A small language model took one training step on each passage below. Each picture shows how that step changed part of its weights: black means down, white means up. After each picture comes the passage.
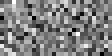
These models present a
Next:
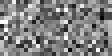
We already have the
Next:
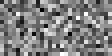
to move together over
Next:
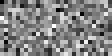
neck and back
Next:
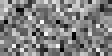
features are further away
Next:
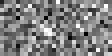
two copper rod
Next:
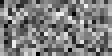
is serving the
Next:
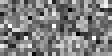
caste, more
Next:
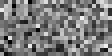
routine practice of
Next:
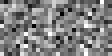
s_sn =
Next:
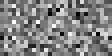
according to market demands
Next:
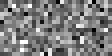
elimination of
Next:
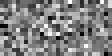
but not across sample
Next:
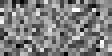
I and II,
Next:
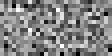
activities, such as
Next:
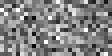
perception of the media
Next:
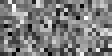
the sample of 200
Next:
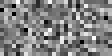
data protection while
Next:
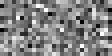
autosomal and
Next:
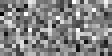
or organization or a single
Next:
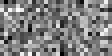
research, analyzed data,
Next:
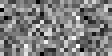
bacterial foot
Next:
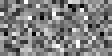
with larger or more
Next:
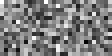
tell students that in
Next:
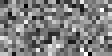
and high-quality
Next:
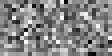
in its recommendation on
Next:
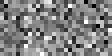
additional content in the
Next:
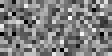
Research Article
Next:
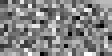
Figure 1. Rate
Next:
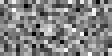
valid only if the system
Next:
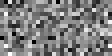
the long run. In
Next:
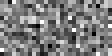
can become complicit
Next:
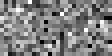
options, when they will
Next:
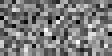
probabilistic value
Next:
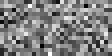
56 cases were reported
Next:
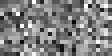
accelerator design flow
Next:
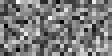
using pelvic
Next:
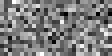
sediment type
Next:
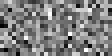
activity was studied in the
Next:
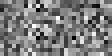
assessment instrument for
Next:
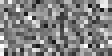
parameterized as
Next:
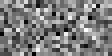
also found a lack of
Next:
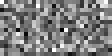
monitoring. Initially
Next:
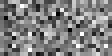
in scholarly
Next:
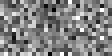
pixel intensity values
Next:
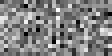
not as effective as
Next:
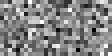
a witness and
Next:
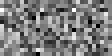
Generating open-ended
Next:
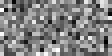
attempt to understand
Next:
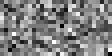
causally connected with
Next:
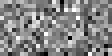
Recently, there has
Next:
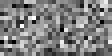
treatment. In one case
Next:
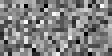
metrics reflected
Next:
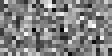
individualism vs.
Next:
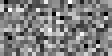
ones, has not,
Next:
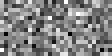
members of the community.
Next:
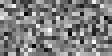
program searches for
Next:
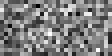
Crane R II
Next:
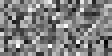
some low rank
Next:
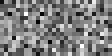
b -open set
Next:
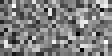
material properties. Material
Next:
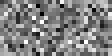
7 T before and after
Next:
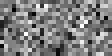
that the nanocarbon
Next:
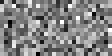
is indicated by the
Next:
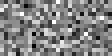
really necessary because they
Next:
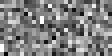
of the feasibility
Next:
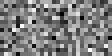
one user group are
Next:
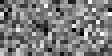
Agents ¹ structure
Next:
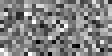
Steps (b
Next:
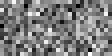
Formal analysis E
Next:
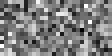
using a weighing
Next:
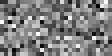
impairment, up
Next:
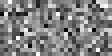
characterized the effect the
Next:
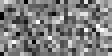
and maintained on
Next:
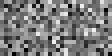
ability to create a
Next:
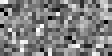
equivalence of
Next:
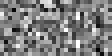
damage appearance of
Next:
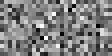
for children (II),
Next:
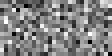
not available to some
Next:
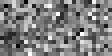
deviation and coefficient
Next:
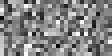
as follows: -
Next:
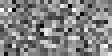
obesity, and
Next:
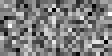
with two electron transfer
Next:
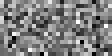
any problems in using the
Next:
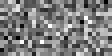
Donish cited
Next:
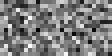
society 5.0 on
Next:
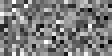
social networks have become a
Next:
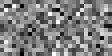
passes through similar stages
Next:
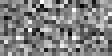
sources, impacts, and
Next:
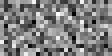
has been facing the
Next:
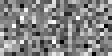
RR mechanism is being
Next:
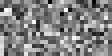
as observing,
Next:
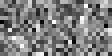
result of the study,
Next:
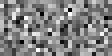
that there is some
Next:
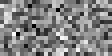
scientists are
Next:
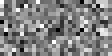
detection** and physical layer
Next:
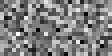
structural and functional components
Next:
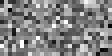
table or a frequencies
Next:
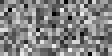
veto classifier
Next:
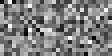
and Communication skills
